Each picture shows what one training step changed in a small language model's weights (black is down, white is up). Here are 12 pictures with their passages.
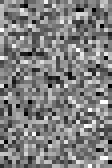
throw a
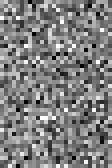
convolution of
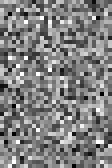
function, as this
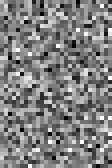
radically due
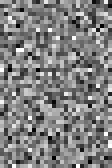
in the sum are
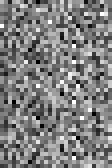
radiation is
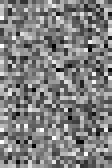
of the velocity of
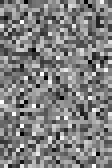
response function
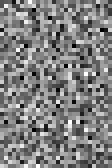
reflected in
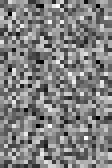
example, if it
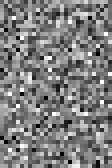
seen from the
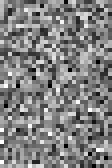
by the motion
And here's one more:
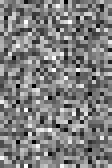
case and the
